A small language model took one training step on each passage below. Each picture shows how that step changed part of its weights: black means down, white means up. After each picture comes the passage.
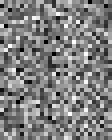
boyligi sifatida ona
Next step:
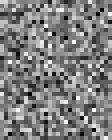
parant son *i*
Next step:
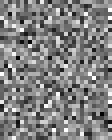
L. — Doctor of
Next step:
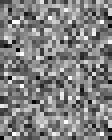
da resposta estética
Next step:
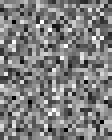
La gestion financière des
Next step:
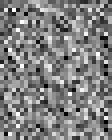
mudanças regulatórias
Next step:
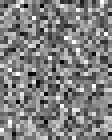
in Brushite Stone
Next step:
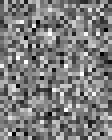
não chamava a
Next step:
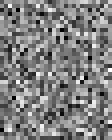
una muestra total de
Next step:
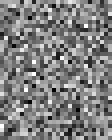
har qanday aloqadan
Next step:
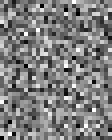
противопоказание к
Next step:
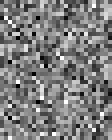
Funding: This study
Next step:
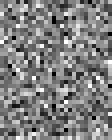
международного химического
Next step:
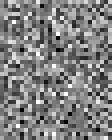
oila va jamiyatda
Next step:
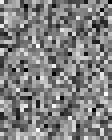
domino effect sa
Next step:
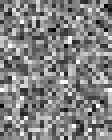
тенденцию хорошо
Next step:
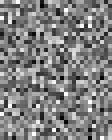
dapat berlangsung.
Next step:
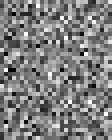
tecnológicos, políticos
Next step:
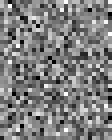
a șaptea
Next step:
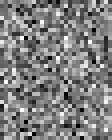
W., & Mather,
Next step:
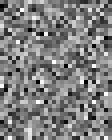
kompetensiya kognitiv
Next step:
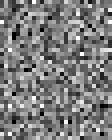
com aquecimento** O
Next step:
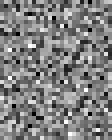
среды: Опыт
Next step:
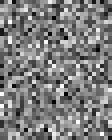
na fronteira})
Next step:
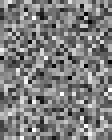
care se referă la
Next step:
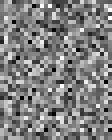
Sacred Spaces
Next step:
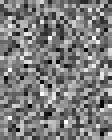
le obligará a
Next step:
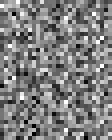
des capitaux,
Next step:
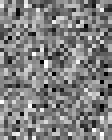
van gebruikers op
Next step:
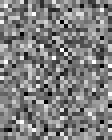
SamDU Tarix
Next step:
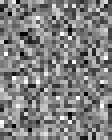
chuqur ruhiy holat
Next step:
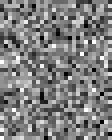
Les habitants de la
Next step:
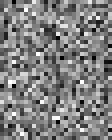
O município
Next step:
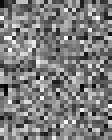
La Oroya.
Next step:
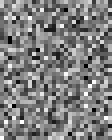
en productiviteit.
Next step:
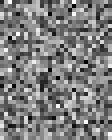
bakımından ilk bakla
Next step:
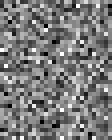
diligenciaron la
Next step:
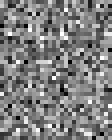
alinhamento dos
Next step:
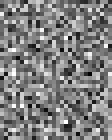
процедур; застосування
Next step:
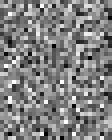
вдоха. В
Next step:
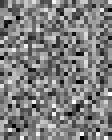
qismida kurash olib
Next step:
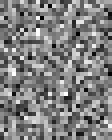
ведущей к
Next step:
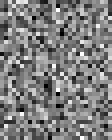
oilada nechta
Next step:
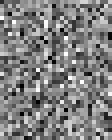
– лимонник
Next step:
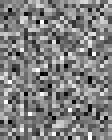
información que permiten a
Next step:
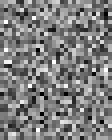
ve devam ettiren
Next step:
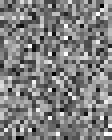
neuen Medien
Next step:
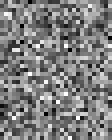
bo'la oladi.
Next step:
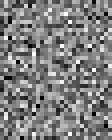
concreto, e ainda o
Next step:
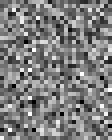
área de conhecimento; -
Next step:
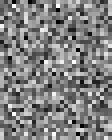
o'z strategik
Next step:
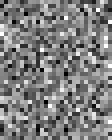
psychische Diagnose
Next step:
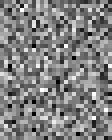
доступ автоматично
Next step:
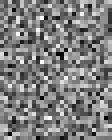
paytda elektr
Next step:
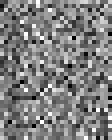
tushunishda ham foydalanishda
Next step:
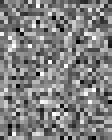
работа по ведению
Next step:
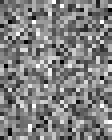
традиционно устойчивых
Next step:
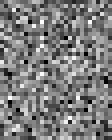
breed. Zo
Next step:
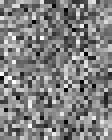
K. Everi va
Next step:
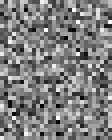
o'z ichiga
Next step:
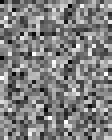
für die Diskussion
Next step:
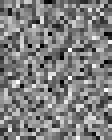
en la solución de problemas
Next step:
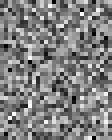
fortalezas o
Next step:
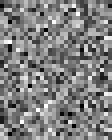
nutqiy kompetensiyasini
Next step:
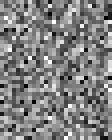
кризу («Ми
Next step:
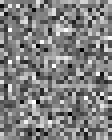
yangi texnologiyalarni joriy etishning
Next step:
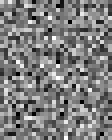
o abandono e a
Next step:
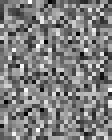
de prospecção já
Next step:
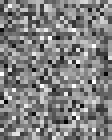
misollarni ko'rib
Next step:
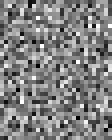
savdo, servis
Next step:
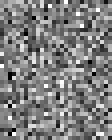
liberdade do pensamento
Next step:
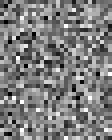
Historia Neuropatía
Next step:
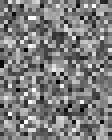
ishlatilayotgan va
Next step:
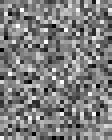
na de conversie onder
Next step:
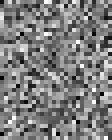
Evaluation, and
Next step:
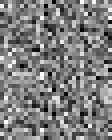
da Luana Ao
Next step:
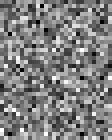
dan kering. Dalam
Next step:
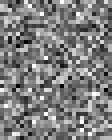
cercetare era
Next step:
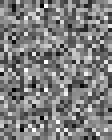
hám oyın texnologiyaların
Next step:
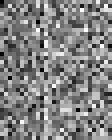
этой местности дается
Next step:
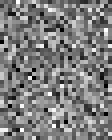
nuevas características, y es
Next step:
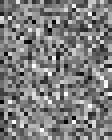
representación de trabajadores que
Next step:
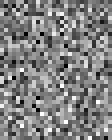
затрат на обучение**
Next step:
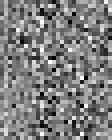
Ayşe Yücel
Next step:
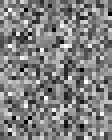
des Alters, des
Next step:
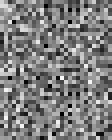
e a Convenção sobre
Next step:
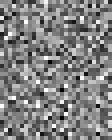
ro'yobga chiqarish
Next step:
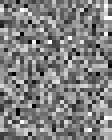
Falsafa fanlari doktori,
